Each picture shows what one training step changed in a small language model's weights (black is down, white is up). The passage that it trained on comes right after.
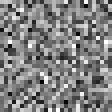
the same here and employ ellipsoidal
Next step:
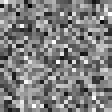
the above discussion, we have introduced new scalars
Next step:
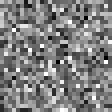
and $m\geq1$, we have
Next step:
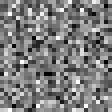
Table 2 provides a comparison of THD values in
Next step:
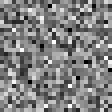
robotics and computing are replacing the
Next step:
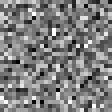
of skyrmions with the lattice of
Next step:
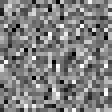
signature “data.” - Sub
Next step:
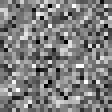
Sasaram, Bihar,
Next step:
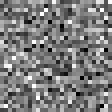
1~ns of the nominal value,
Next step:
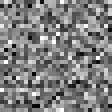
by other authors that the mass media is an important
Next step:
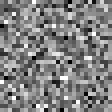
preliminary result which shows that the boundary cells are
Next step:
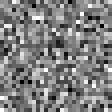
conditions regarding the quantities transported on some
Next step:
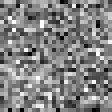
ammonium sulphate by
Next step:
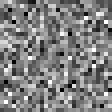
representations extracted by the discriminator. It
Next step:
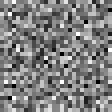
C(X)\to A$ such that
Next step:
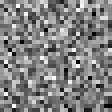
\bibitem{co} A. Connes,
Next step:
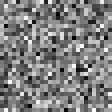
Let us write \begin{displaymath}
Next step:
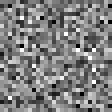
spacing directly from the two standards scales,
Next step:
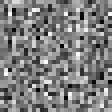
patients. However before reaching to definite
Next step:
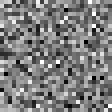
where no proper information for the uncertainty is available,
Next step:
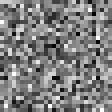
new, transformative framework for data
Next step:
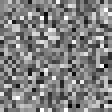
converges to the impulsive controller as
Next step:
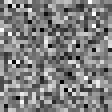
Processing a wide variety of samples, with
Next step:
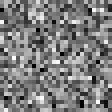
Structures on these plots are related to the
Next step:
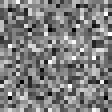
eternal happiness? – Yes
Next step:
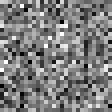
for Accuracy Monitoring in CNC
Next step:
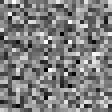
O : Writing - Original Draft
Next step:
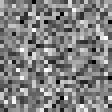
hence following the usual definition [1], the normalized
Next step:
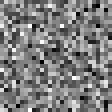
is equatable then there are suitable
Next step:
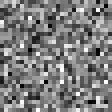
translates into a steeper demand curve:
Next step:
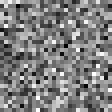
of clumps, we can further study the
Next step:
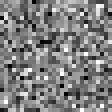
exhibits a low apparent volume of distribution that
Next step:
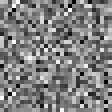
focusing on both conceptual perspectives on
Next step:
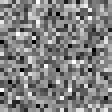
when the range duration exceeds 8
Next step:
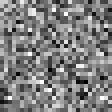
are currently used in many-body physics and their
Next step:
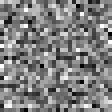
friendly materials and significantly improved the
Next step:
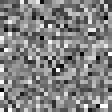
fermion sources to zero and using the above
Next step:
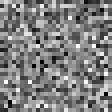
the observed radiation (this is a lower limit,
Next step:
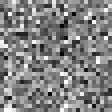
360 VR video is of a much larger
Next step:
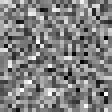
are independent, identically distributed (hereafter
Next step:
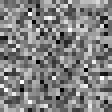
Then we can prove \\ {\bf Theorem
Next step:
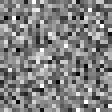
error correcting codes are considered an essential over
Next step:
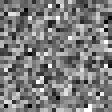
$G=(V,E)$ is a simple
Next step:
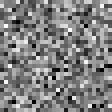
reasons why it cannot go on the same way
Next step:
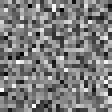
and encode opposite transport directions of the chiral edge
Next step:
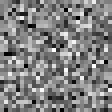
directly produce a sample. Multiple
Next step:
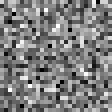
by receiving large daily intakes
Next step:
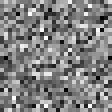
have to solve the equations \begin{equation}
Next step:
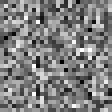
adverse event profiles are presented in *Table
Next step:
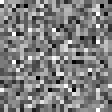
one of the aminoglycoside
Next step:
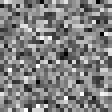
the CG will be at the geometric center.
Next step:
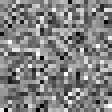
potassium-bearing minerals
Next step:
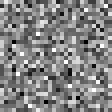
the \textit{File} menu in
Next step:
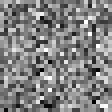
of findings from individual empirical studies or from
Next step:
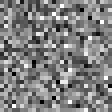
operator produces saddle-like expansion and
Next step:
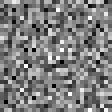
during homogenization. This method is suitable
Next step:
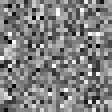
Standing on a Sloping
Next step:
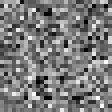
bias: the QP peak at negative bias is
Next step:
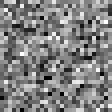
A.A., Fayziev
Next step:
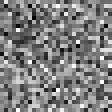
relatively coarse manner. Garder
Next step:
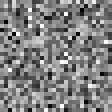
(Khodeir & Ghandour,
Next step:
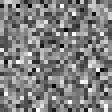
the quadruple regularity of symmetric association
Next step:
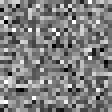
causes of the binary labeling penalty for
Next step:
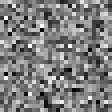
the perceived risks associated with foundation of
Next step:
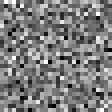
a better way. Effect of solvent
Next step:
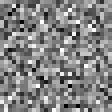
enable a more organized and semantically meaningful access to
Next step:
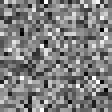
Reduce the sector's vulnerability
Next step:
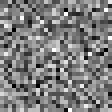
Y$ and $F: Y \rightarrow
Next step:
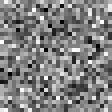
freedom are massive quarks moving in a
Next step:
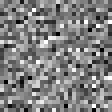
edges incident to it (and adjacent to
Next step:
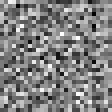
of medical settings, have shown a wide
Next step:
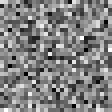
the case $n=0$. Although the function
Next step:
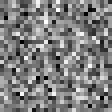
climates[18]. Thus, the combination
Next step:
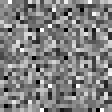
and/or relations with educationalists,
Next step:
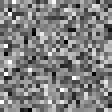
T_{b}$ which are trivial along
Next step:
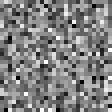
in the manuscript preparation process} The authors
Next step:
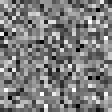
allows for a trade-off between operative
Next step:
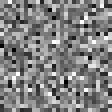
and their effects within each training environment. Since test
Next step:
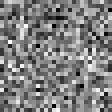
to $\mu$. In the example:
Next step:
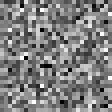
and E.H.E. conceived
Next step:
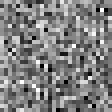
the previous schemes \cite{PT3,
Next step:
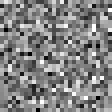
that the SCAN functional has not yet been
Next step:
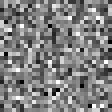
car accidents in the US during the
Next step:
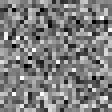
perceived customer value and the inclination
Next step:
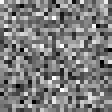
concept of generalized I^s -open sets
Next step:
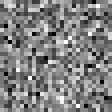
approximately. These platforms enabled a comparative study
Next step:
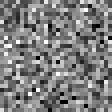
spin bordism from $Y_2$
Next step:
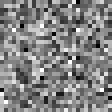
imaginary frequencies $\omega=iu$.
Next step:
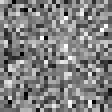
Index (NFI-3;
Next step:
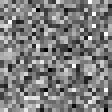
cannot exclude this possibility from first principles, a
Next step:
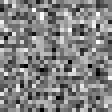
lithium 6 as a function of magnetic
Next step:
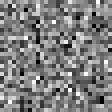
hearing, gradually developing its main
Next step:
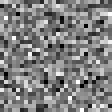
the most important concerns in the design of
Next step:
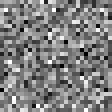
\cite{pal}. Much as in the
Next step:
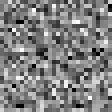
efficiency and scalability are the advantages of the
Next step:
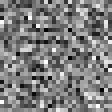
each component $x_i$ is presented by
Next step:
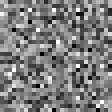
415459 This letter is sent to
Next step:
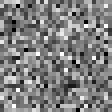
research area. Conclusion Hydrochemical assessment
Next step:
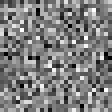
connections, and curvature. \newblock {\em
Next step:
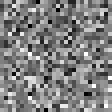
dressed single-particle Green's function where
